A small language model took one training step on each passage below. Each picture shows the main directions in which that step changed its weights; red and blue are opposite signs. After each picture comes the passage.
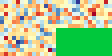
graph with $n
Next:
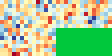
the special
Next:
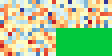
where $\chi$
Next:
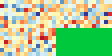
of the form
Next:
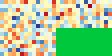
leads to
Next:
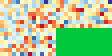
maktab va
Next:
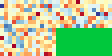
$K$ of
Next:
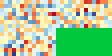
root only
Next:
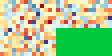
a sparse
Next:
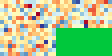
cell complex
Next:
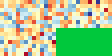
contexto de
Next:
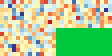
use, we
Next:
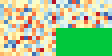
entre $A =
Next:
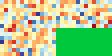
upper bounds
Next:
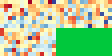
again by
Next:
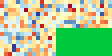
diameters of
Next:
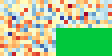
y densidad
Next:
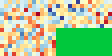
curve $L
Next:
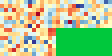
by induction
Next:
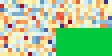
também uma
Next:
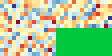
al litro
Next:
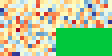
distribution functions.
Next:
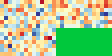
by one or more
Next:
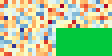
that the sequence of
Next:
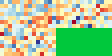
theory of
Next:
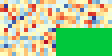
and Paul
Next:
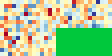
i propri
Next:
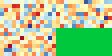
in particular for
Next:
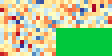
with torus
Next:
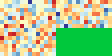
$\gamma \in
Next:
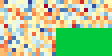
G$ an
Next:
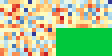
are to be
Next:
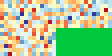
above, we have
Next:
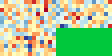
$$ \matrix{
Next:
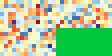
ve yivli
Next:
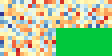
$\epsilon >
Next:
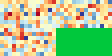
property of the
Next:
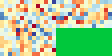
model requires
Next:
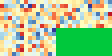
be complexes of
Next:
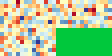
a graph with
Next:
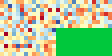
usando mais
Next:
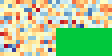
en enero,
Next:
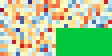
this may be the
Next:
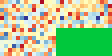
known that
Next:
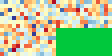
The purpose
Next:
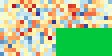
in part
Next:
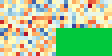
the choice of
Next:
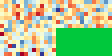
in this paper
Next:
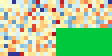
The underlying
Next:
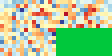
en una
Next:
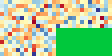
(a) We
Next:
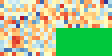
is called
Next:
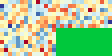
locally free
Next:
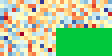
bijection to
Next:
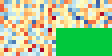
separation of
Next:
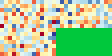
Assuming that
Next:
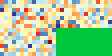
also shaping
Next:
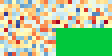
higher and
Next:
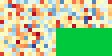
no artigo
